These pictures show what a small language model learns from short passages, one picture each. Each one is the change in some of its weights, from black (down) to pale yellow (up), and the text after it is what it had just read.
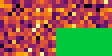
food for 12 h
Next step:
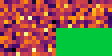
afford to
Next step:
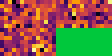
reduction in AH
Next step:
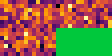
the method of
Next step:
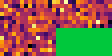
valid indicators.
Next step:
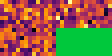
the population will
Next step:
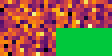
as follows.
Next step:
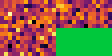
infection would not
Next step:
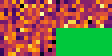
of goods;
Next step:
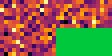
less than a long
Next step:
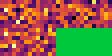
at the same
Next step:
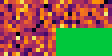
The NSR
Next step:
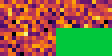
with some studies on
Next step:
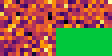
6 Jul
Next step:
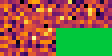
Designing and
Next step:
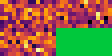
the official
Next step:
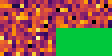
primary data. The
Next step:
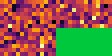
Products Development
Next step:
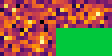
intensive tasks.
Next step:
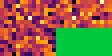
Up to
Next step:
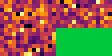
work, usually in
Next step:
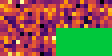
such that for a
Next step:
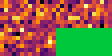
other technologies such as
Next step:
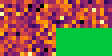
furnace which
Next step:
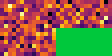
had significant difference
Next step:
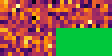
the vagina
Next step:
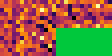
can be explained by
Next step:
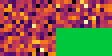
teachers in order to
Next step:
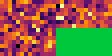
includes the entire
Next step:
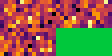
of teaching materials.
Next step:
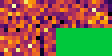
A_4 and
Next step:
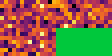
effect: Figure 15
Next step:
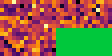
sincere thanks
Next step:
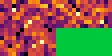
variances operations of
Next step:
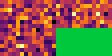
Jews and
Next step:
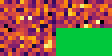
to the traditional ways
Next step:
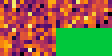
of opinion
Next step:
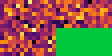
a manual system
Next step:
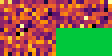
be found in
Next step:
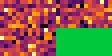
for electronic strong
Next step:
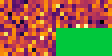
experiences, which may
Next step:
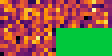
the region.
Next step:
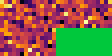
They also observed
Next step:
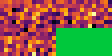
is in the
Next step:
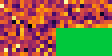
practices being used by
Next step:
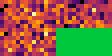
as well as social
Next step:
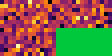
to chronic
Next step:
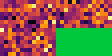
de production chez
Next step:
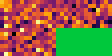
names are taken
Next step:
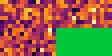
the largest
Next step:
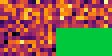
the existence of
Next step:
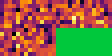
trust between the
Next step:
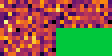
and Biology,
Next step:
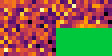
have to provide access
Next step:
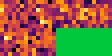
the analysis results.
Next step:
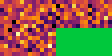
should encourage their
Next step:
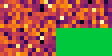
faster than the
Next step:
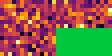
observed that both
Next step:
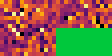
investigation procedure,
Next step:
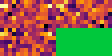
dataset spanning
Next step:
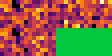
source temp
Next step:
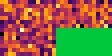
the direction of
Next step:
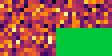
material. The
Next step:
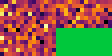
with and Without
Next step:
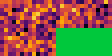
is formed in
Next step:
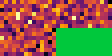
To communicate
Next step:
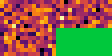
areas, most of
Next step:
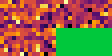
advantages because of
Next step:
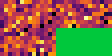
of limitations in
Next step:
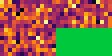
matter of fact,
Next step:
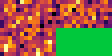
of the counter
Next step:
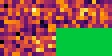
the R-R
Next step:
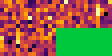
some countries develop a
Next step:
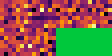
to distribute
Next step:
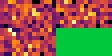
and evolving
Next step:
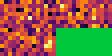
fit to the observed
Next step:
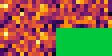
functions of the
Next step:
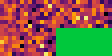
to analyse the
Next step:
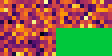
SM during
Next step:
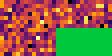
wind locations.
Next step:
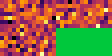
9 points at
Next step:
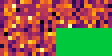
of conflict of
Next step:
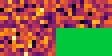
within last two
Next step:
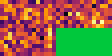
the school year
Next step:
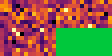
activity, under
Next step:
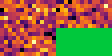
only rules
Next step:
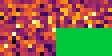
in accordance
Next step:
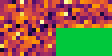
identified by the
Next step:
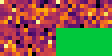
handloom mat
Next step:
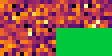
science literacy through
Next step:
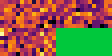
are reasonable for
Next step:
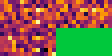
this post-use
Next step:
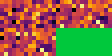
is still only
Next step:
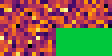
data. Main
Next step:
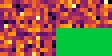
reactionary. Then
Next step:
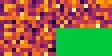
indicated when children
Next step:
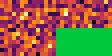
more in the
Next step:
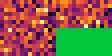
benefit companies with
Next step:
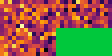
be done to identify
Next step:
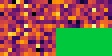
One female was observed
